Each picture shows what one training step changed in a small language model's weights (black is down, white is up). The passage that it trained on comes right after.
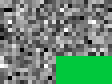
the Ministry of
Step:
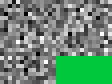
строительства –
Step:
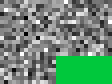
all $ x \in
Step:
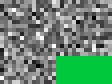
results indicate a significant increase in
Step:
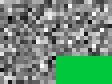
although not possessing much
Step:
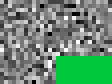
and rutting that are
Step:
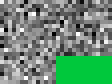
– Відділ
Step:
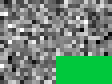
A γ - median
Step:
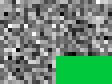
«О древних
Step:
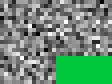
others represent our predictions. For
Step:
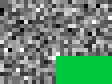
reaction three alpha particles
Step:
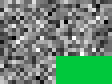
space, in particular where direct
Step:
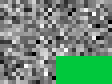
lines). (a)
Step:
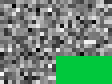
pueblo” y
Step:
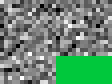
with surface area ($D
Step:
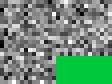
nas regiões do
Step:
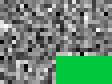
11 - Intrinsic
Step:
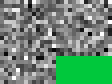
present study dislocation
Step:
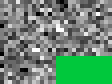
[4]. In the medical
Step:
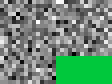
linear ratio [10]. -
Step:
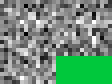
sin consuelo,
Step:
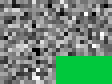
practice the exponential growth is
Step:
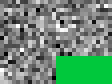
legislation determine the actual
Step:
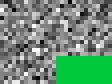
design the correlated subspace
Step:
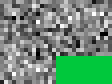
we now continue our analysis
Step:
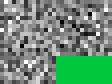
metric. Despite all the
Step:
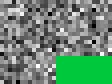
risk (2). Due
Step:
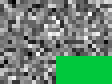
administrator is to
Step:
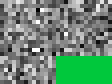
eponyms in
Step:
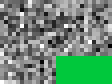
>100 non-traditional
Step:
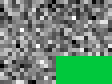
using 20 bar elements and
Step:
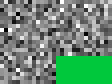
linear and nonlinear structures it has
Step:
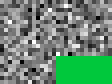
were corrected for Galactic
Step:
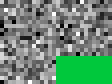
not, another treatment is
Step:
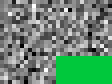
phase, the involvement of
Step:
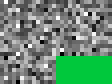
интерактивности и
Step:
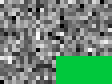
has opposite sign with
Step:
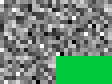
overall agreement of the PBE
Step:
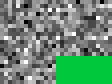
phosphates, total
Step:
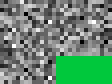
the industry. The objective ¹
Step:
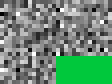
seem to be relatively common
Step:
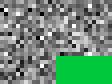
%gravity theory can
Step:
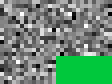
establecer la relación
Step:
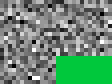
strives to achieve development
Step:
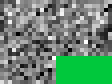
Gajah Tunggal
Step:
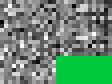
to spin polarized electrons is
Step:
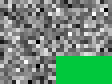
(EBV), defined
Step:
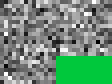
Üser, M.
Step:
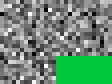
2p-2h contributions
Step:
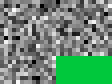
consistently achieve the highest
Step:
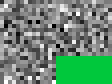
abstraction. Two
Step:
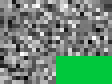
In our first evaluation, we
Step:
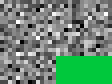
is inextricably
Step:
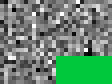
and positively linked
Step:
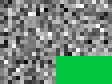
Smart Contract
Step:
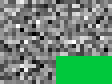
strong correlation amplitude. More
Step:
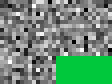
activities, and customize
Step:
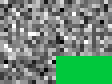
/ np.pi
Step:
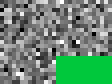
them answered the
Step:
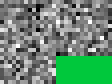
are not so impactful in
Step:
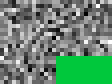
similar to all other such
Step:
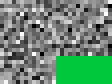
components in the energy deposition
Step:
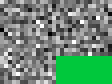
rectiligne de la
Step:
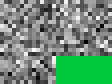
on astronomical observations
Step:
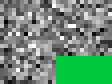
patok kayu,
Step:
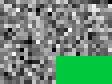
pinning procedures. We
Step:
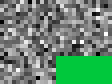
For classical composite systems each
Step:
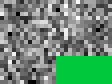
on OCL constraints as
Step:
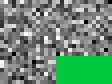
many experiments of elastic and
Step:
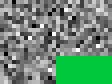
energy must be spread across 6
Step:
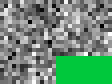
on-demand access
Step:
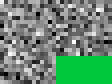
of normal business 5. Additional
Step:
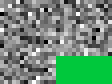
2 сеансів –
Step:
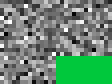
and \begin{eqnarray*}
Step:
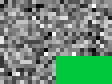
is the tuning of the
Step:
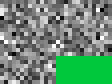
SD Mean SD
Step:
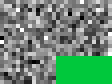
pajak. 2.
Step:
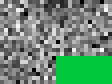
The formulas for the
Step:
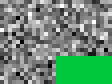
dar controle aos
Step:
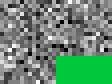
levels were used. From the
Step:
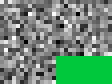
não explorada do
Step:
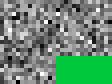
that spots TP1
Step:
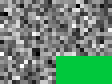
Respondents The data in
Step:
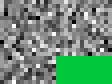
e entidades do
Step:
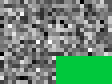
time consuming. However once
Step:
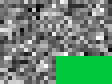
are not consistent with the normal
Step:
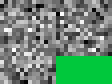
is sometimes in literature
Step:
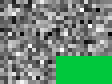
this Letter, we
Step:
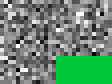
a Security Assurance mechanism
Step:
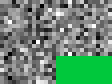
were abnormal...the old
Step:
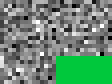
the case of nearly
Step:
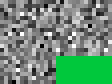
switches are utilized to
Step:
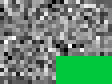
using participatory learning techniques.
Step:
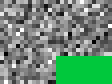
signaling may be able
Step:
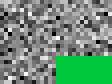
для додаткового
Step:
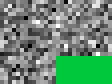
the jet, when the
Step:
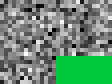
is eventually consistent, there
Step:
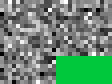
1,2 % ni tashkil
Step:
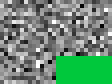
\in C_\eta,
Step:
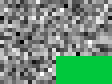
about landholders'
